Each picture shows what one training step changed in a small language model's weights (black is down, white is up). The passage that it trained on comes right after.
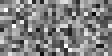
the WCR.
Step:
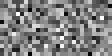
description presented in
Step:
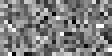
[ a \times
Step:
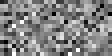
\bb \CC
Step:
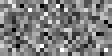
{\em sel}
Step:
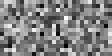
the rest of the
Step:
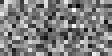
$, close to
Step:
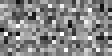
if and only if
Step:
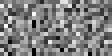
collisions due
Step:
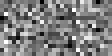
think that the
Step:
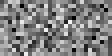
Re or $\alpha$.
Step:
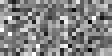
Mathematics and
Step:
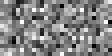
that the proposed
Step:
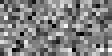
the sequel. For
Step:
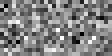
The spectral function has
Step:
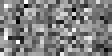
ratio between the
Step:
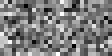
content" will
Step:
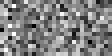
propose an
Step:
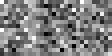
Jabin and
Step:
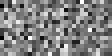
subalgebra of
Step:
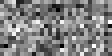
is similar to the
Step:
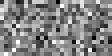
for all $i$.
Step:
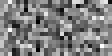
recaling that
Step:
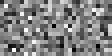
a basis for the
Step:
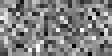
scatter and
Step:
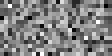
to handle
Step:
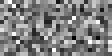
different profiles are
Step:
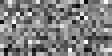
solutions, such as
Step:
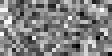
of such a network;
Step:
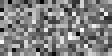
well understood.
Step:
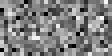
| Procedure |
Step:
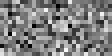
strong Balmer
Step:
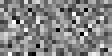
now let $G$
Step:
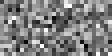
{n}$ denotes
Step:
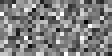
regression model.
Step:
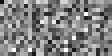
positive maps from different
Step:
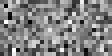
convolution product since
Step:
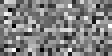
seen from the above
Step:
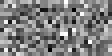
positions of each
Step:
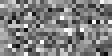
Physics : the
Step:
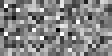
such that for all
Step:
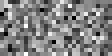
a contribution just
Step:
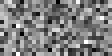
common factors,
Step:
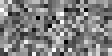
maximum norm in time
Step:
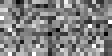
for systems to be
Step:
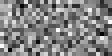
\] where the
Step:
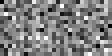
exists a basis
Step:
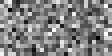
interactions can lead to
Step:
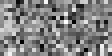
with the method from
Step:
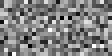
normalized on its
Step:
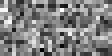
of the {\em
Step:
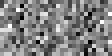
the pore. This
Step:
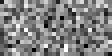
any subgroup of
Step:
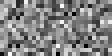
as a function of
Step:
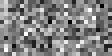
energy and power
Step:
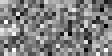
- the fixed, general
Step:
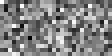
over more traditional
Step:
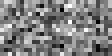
the construction of the
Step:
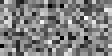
to solve this
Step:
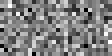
networks due to their
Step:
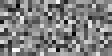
well defined bounded
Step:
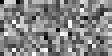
hold for all
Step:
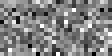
denote by the same
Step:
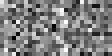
concept of
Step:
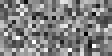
the simplex for the
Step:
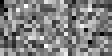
and proved that
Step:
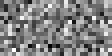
trajectories using
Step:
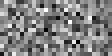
a description of the
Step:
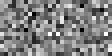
This idea has
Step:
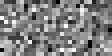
topological space X.
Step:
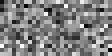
general central
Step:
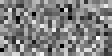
used this to show that
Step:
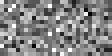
geometric since the
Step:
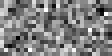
an embedding of
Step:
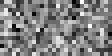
question as to
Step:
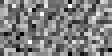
$c$ mod
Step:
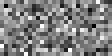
To study the
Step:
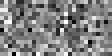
of objects from
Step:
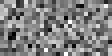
as a symmetry group
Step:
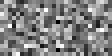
a pure tone
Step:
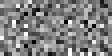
\Se$, then we
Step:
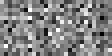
Chandra and
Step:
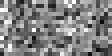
of the dimension of the
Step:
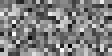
supported on
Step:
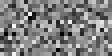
This definition was given
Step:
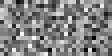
in $X$. The
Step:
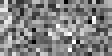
of the calculations see
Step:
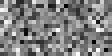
of this gap is
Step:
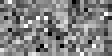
through its decay to
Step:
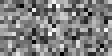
models were initialized
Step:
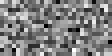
right flat
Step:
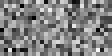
invariantes par
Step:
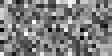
in the interpretation
